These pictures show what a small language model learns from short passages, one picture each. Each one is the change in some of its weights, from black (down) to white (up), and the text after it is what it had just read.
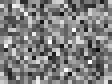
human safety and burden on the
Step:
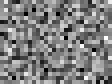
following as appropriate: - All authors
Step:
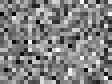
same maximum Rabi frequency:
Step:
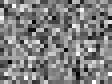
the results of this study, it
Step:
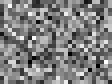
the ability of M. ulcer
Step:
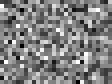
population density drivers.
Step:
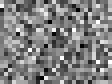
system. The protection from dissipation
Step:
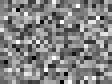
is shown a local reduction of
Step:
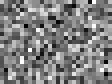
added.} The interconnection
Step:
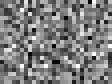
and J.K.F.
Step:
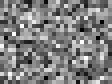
rotation, magnetic fields, as well
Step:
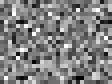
map displaying the energy in each
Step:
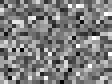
imply $m_\pi
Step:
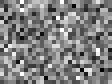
\oliv{indirect gap
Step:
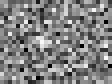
UK} \begin{abstract}
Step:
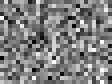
where critical AF fluctuations start to
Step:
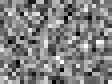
the quality factor at various driving
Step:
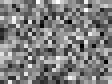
The role of artificial
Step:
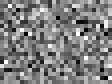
COVID-19; Skin
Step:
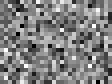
conditions: - Simply supported at
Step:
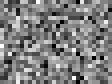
(MMSE) implementation
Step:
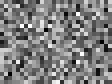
hat dispersion relation the density of
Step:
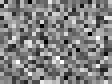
of the issue on the risk and
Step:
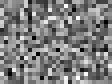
sylvatica* and
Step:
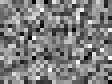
H. Verlinde,
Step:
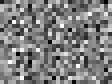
polyurethanes can
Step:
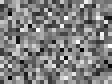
(10%) of damaging the
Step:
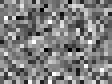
structurally equivalent processes are
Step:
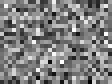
was 14 associated with lower amounts of
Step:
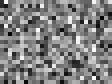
The curve obtained is of a wave
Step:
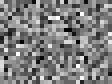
of basic operations is T , where
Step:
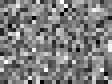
Contamination of Reconstructed
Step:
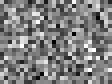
a single resonance line with a
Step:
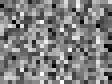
We have developed a new data collection
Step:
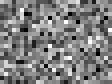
Use ICT to link home
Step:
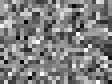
``high depletion" of
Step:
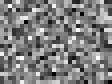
days – step by step decreasing
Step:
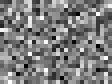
reveals how addressing systemic
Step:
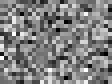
used to determine the relative technical,
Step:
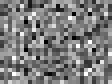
similar systems. These structures have very
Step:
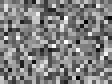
that define the cell of the
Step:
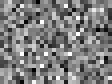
Furthermore, there is no significant difference
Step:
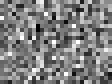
field. A couple of techniques
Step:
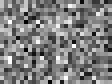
Involved Adolescents
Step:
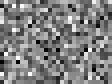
The peak luminosity, linear decay,
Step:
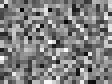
for hospital management to take
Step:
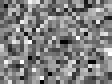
task owner and production teams
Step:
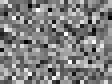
innovative technology, smart board is
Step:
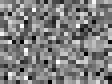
prosperous period. By
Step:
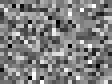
on the SM value, one needs
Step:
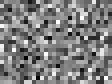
given supply row or demand column is
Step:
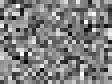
will not be discussed here.} In
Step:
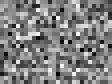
leg strength, grip
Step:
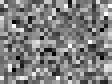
kingly duties,
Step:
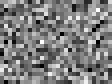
magnetic field could reduce the turbulent
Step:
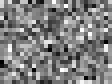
individual device capabilities. For
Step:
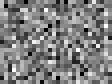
sensing the same band or
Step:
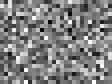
c & \tilde{c}
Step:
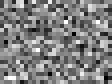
an impetus for utilizing
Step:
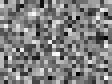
irradiation might engage in
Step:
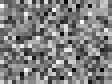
before and after interventions.
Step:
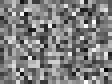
the GBIF’s database
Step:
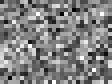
strategies to magnetize more number of
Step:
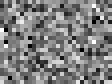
In this appendix, we provide
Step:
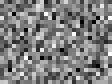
field is a maximum at the
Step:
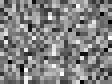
in copper plating is the
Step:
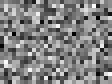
that of Monte Carlo simulation, but
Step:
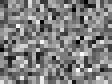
virtual machine Standalone
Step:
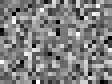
appear to be qualitatively similar to
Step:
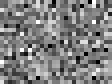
and reduce corruption among public
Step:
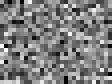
participants were unskilled,
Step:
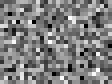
2]. The aim of this paper
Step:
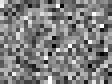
learning kit includes Learning
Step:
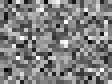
order ODE. The difference
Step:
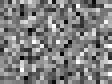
a remarkable writer of those
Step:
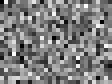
of dyes :*
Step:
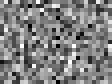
be incomplete, complex,
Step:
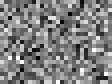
of a correlation between the slopes
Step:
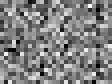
the potential of the method for
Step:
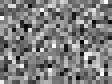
symmetry is restored in the nonlinear
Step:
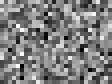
this work, we stick
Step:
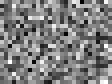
of the bearing in order to
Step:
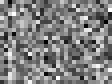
the Universe experienced an early
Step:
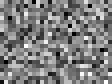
and the integration of digital signal
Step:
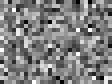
which are in or about to enter
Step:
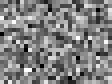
*ETA* actions.
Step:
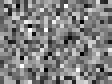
globalization, the pressing problems
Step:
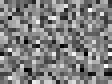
of suggestions to overcome the
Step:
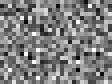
However, the association between the
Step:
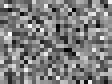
MHz for ^1H and
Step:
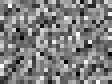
Electrical and Computer Engineering
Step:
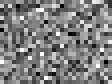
variations of MMDs consisting
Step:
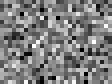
In the course of colonization
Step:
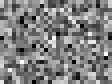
before the causal nucleotide change
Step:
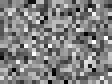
the European Commission - Energy Agency
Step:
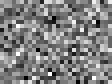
Psychological Traits between
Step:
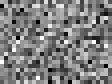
stands in that the shapes
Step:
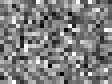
The way we are going to check
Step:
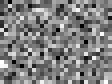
magnitude of the transverse magnetic field.
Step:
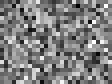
the Covid-19
